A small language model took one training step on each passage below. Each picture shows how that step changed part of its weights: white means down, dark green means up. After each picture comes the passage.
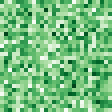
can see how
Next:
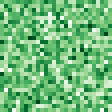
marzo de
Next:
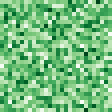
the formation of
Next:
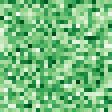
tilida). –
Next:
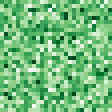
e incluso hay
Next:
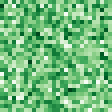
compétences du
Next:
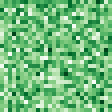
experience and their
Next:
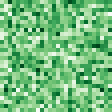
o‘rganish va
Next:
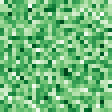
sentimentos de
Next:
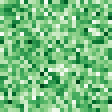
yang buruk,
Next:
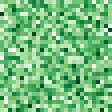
ҳар бирига
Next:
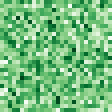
une proposition
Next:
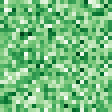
yang terdapat dalam
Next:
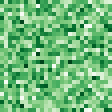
ao trabalho, como
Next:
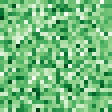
causative organisms
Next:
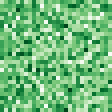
millions de
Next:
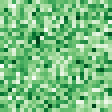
sa structure
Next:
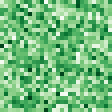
oid bilimlarni
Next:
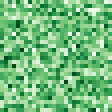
Maior. São
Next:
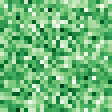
envolve a
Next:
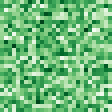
scientifique à
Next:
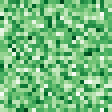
the inverted
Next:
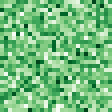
dilayani sistem
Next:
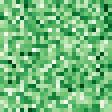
para controlar os
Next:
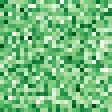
un registre
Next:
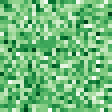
prestatore di
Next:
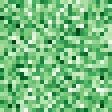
el territorio,
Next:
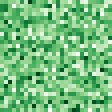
уларнинг 71
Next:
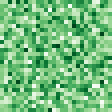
resultados y proyecciones
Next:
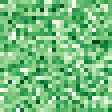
orqali saytning
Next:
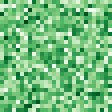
transl. H.
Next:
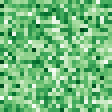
implanta de vez
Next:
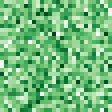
kasb tanlash
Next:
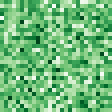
nos idosos que
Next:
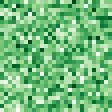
se inicia la
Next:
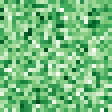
to his old
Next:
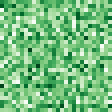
la construcción de
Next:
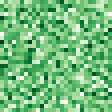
єдині або
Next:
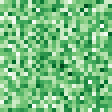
Узбекистан в
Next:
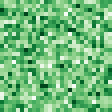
di Pisa,
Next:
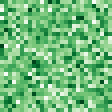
în cadrul
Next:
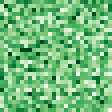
uchun eng avvalo
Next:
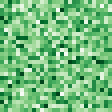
definen el sistema
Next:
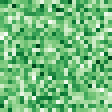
для возможности
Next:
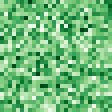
de comunicação,
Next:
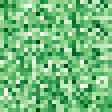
de directie
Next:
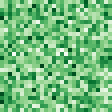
taken into
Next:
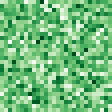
of sports and
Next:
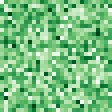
comme destination
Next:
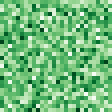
mereka terima
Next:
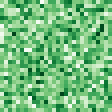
board of the
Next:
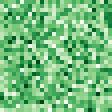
standaard voor
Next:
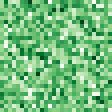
xususiyatlari va
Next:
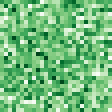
muhim o'rin
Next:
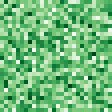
au niveau
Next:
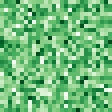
ve Paisley
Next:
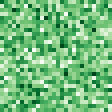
do Sul em
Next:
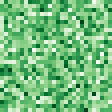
в умовах
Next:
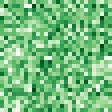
mediante la utilización
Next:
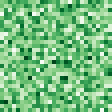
значений ФП,
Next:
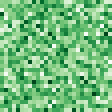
tashkillashtirish formalari
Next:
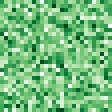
répandu dans
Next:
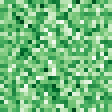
Dimiyati dan
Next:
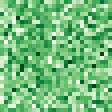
Саме в
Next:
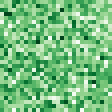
nous poser la
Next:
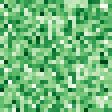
por ano entre
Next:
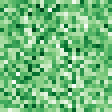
Lansia di
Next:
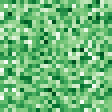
mieux profiter
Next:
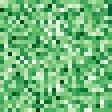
jogos em
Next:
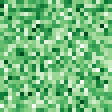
seu artigo
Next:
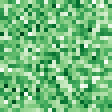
bancos de dados
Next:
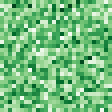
definitions of
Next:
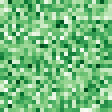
agrupamentos com
